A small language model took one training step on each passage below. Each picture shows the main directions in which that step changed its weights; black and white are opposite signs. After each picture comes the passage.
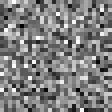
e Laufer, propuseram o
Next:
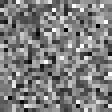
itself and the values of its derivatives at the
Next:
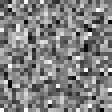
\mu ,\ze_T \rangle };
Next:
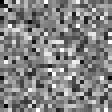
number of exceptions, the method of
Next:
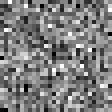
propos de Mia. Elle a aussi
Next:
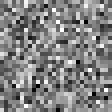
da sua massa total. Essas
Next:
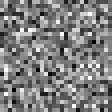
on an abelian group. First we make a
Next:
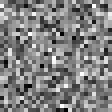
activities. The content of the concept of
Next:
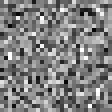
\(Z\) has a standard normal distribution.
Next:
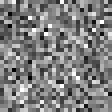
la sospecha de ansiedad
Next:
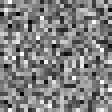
theorem for finite set $W_1$
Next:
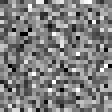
o'tiladi h.k. xuddi
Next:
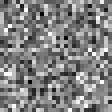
qilishda tez-tez foydalaniladigan
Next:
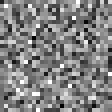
the quantised function algebras $\EO$
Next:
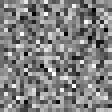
yondashuv va yangi vizual imkoniyatlar
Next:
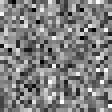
tingués altres mals de
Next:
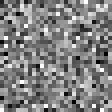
nous modélisons les décompositions de
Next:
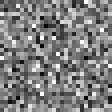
in [17], the neutral
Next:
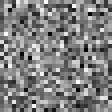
экономика и человек —
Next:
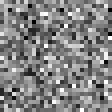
або окремих
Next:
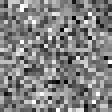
the research were shown (which had not been
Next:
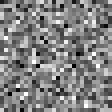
the original family. This separating family is also
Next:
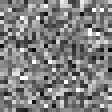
da organização, competência,
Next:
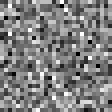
can construct such an example as follows. Let
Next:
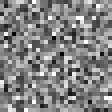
persigue abordar el origen de
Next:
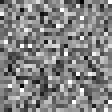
o`z taraqqiyotida
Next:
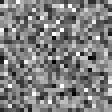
biological drugs // Vestnik
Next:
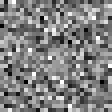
with $q<1$ we have the expression
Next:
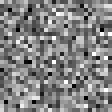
uma nova perspectiva, ele usou o
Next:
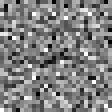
denotes the space of all $\sigma$-invariant
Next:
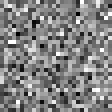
that $\Cal G_{N,M}$ has
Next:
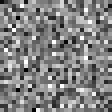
com TEA, a implementação dessa
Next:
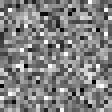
според използвания
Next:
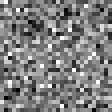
The coalescence degree of a
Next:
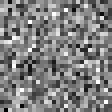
поддержке гранта РНФ
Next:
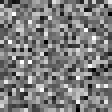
Claus Michael Ringel on
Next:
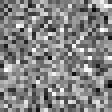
\delta \to 0+ $ value of an
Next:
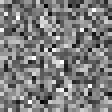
may lead to greater anxiety.
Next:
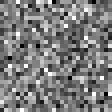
gap of the initial policy; Right:
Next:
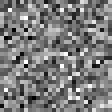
один поток (master), как
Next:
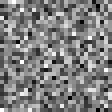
rus va ingliz tillarida ham)
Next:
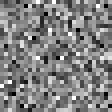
propuesta de medición- Ciudad
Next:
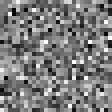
der neuesten Fassung auf dem
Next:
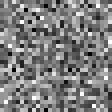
letzten beiden Bilder
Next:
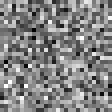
Mavluda, Po'latova
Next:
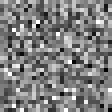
tensor algebras over $\ca$-correspondences,
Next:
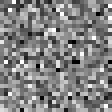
и методы. В исследовании
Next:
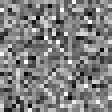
apply the exact sequence (1.8) to
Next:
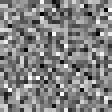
us turn now to the positive results. The study
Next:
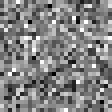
(\ref{inq49}), we estimate,
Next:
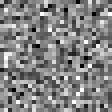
- K $ is a Seifert manifold,
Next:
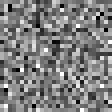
obtain the following theorem. \begin{theorem}
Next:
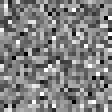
(OWL Journal) 1.2
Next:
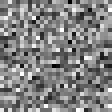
УКРАЇНИ З
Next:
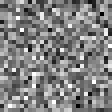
merumuskan jawaban yang
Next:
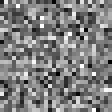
speech impairment, Speech
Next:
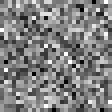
после чего последовал
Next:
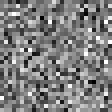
record of six. Assuming that
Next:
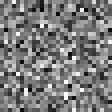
combustible) y la realidad
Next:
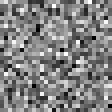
qit'asi aholisining
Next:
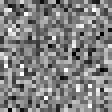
((\covd_X \curv)
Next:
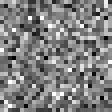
di difendersi; ma come nessun
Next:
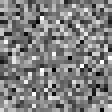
in the first possibility, the solution now
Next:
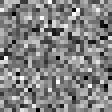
rows of Table~1 in
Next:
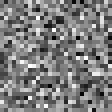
hipertensión, lo cual hará
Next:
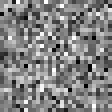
разговорная лексика,
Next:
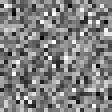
doktori, dotsent Baybayeva
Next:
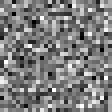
that when applying the method to minimizing over
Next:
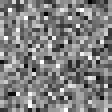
принципах: единство
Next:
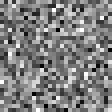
viscosity within the simulated
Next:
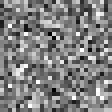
pedagog ijodiy kayfiyatini
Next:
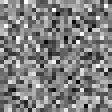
P. (1967). The Nature of
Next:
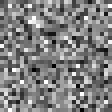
suth that \begin{itemize}
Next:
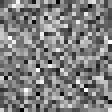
terms using the quasi-uniform assumption
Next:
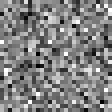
під колір землі,
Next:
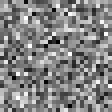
para Relatar Revisões
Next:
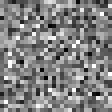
elementen, is het vraagstuk
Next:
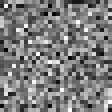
\end{gather*} which is negative if
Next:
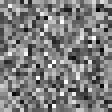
та 1,5 для жінок
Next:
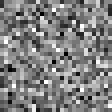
each KAM iteration step. In the
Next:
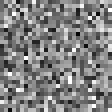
surface, stochastic process is drawn.
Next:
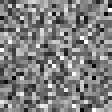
cara a demostrar la contribución de
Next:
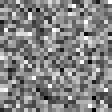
) regularity at the boundary of the solutions of the
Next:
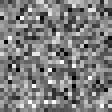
tarafından desteklenen
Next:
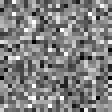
and that therefore, in our situation, some multiple
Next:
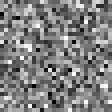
menunjukkan bahwa usaha
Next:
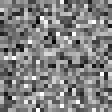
in high-dimensional setting, where the number of
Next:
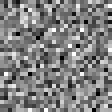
مثبت برای
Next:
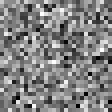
ҳам Муҳаммад
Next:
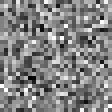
мере его резорбции
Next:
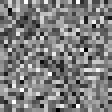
brasileiro, Leffa (2003,
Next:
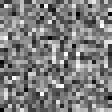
equivalent to the DG framework. We also
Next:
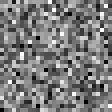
— языке для связи слов в
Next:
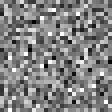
to $\vo^{\otimes 2}$, claim
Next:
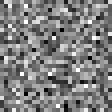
1. Introdução A recorrência de
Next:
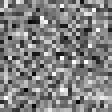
the gradient of $J$ at some $w
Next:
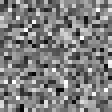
istiloh, poetika,
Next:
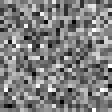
$\log \zeta_{\mathcal{P}}$ clearly
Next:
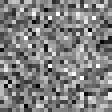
indivíduo para potencializar
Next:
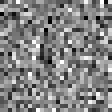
the core of a Moufang
